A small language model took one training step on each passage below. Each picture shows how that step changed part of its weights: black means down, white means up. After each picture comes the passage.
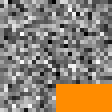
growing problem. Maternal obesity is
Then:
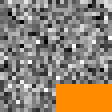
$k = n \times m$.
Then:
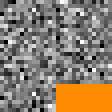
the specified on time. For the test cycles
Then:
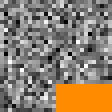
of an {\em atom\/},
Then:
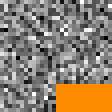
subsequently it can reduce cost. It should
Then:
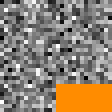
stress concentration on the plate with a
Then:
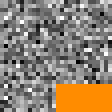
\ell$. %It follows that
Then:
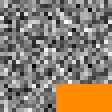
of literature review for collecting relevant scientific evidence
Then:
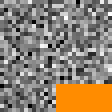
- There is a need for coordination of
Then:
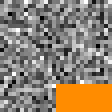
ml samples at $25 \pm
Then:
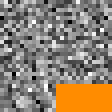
an abnormal trajectory is equivalent to model being
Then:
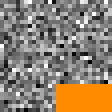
integers with $r\ge 0$.
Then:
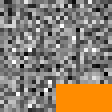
through mainstream media, they can
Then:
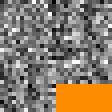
development in the life sciences, this will
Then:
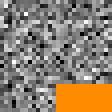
of iodized salt is different from
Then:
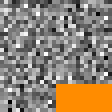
J.; Hoekman,
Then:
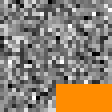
during the period of study. The easter
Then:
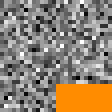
ID / UniProt ID / EC
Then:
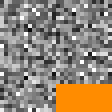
Ron Ji, Crichton
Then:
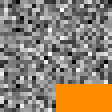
Transactions on Circuits and Systems
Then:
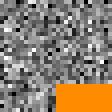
ones. The impact of technology on daily life
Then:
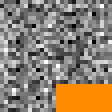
many deep learning-based approaches have made great
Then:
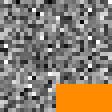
include perturb and observe (P&O),
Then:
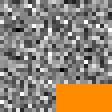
Stuart, *The Advanced
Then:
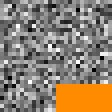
we formulate the main result of the
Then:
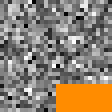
variable. Those born in
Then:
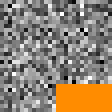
about training of medical personnel are
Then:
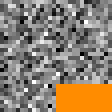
improve the content of education, training and advanced
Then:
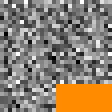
single victories related to being able
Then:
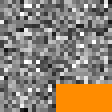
17 Jarali River
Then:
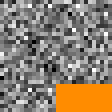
SD 1.I am willing to
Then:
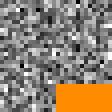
particular, by Fubini's theorem we
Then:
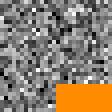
and the production of paper. By the
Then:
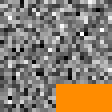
most effective methods is the incorporation of
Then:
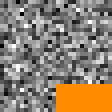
in poroelasticity.
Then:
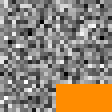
H.~Triebel, Theory of
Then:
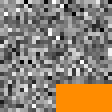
transgender community in Indonesia often
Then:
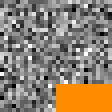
prostitution because of the effect of
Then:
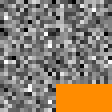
psychological development, social stability.*
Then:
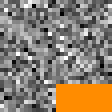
underlying PDE vary smoothly across the
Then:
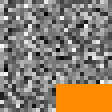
\end{equation} with the constraints defined
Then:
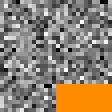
Variance Decomposition and its generalized version
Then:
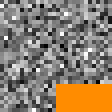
Figure 5. Detailed map of the
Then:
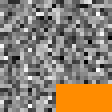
order to have control over the national and community
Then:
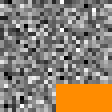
lies in a strictly lower leaf of the
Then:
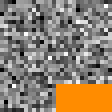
the eigenbundles for the eigenvalues
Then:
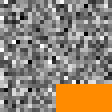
a global or a local field, where
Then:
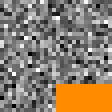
correlates significantly with the length of the text
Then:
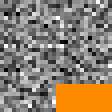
one of the most diffused simplified
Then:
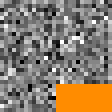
to maintain safe storage. Concrete
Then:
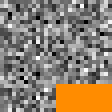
To our best knowledge no existing apps or
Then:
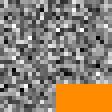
makes our numerical approach particularly suitable for dealing
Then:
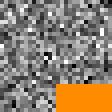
Euclidean Distance average is 15% with the
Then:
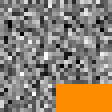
skin and urinary tract
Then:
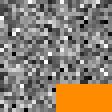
27.56% with an overall mortality rate
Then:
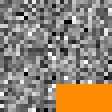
data estimation results, Turkish migration
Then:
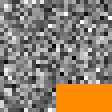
shown, the consequences for depositional
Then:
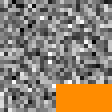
were tested for IgM antibodies
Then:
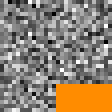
admits a transexponential.
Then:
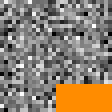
- ✓ The ryot had the right
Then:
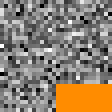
reduces to this if we replace $Z$
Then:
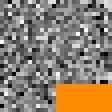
$D$-modules with $\Q$-structure
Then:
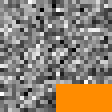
following well known result (see,
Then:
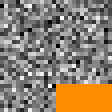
profitability of family owned
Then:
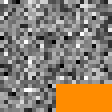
increase from 2021 to 2024. However, even
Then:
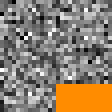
the Weyl quantization procedure. We want
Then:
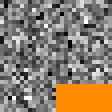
large. Testing is also the process through
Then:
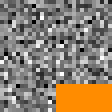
would read \begin{equation}
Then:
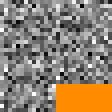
[1]. Cheong and Tan
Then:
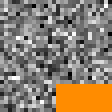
$(M,g)$ is steady and
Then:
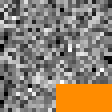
Interoperable, Reusable) principles
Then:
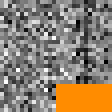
of gender aspects*’. The tools,
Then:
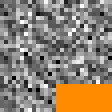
\pp^n$ be an
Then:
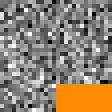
The Midwestern United States
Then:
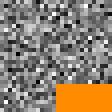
per period h_t and is arranged
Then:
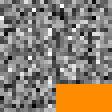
and the proof is along the same lines.
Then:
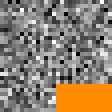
got a lot of *house*
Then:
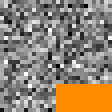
of current oscillations in GaN structures
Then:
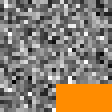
distinction between Widow
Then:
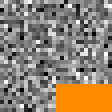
from $\w$ by applying a single
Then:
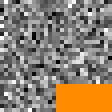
on $TS^n$ for
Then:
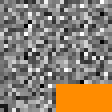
\end{cases} \quad
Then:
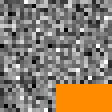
can be proven similarly. The proof contains several
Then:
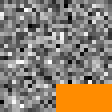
is symmetric, this eigenvector violates the
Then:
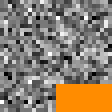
detail, the shape of the band so
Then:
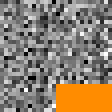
limit ourselves to the stationary problem of
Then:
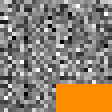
(1) developing healthy coping
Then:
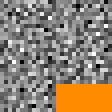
mean scores, standard deviation, and correlation were
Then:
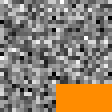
C., & Buisson, H.
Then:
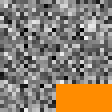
of life, social condition, environment,
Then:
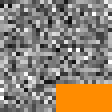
there exists a constant M_1 such
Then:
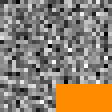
barriers found among users (lack of
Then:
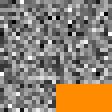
an acoustic element, with
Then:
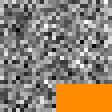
consuming, but also requires huge
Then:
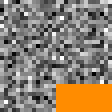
on $M \setminus \bigcup_{j
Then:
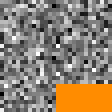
article aims to research, on the one
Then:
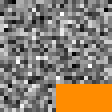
the correct key states. With multiple applications of
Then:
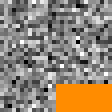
impact of microflora significantly
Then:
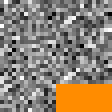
on Predicate Abstraction,"
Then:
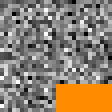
les équations finales
